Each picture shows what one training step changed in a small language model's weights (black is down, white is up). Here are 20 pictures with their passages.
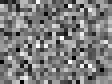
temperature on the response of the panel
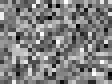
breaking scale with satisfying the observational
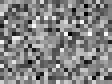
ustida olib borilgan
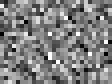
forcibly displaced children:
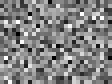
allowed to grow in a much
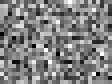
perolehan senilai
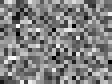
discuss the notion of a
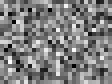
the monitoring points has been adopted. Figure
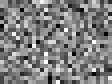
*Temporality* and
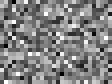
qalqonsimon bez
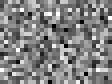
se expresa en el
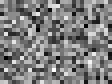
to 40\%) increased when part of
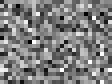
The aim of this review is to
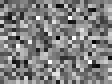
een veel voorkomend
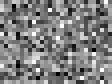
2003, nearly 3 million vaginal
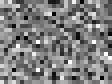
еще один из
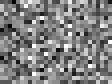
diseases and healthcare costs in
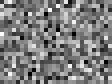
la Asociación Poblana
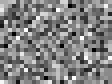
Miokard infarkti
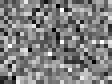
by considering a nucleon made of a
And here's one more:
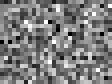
a novel approach to calibrate the
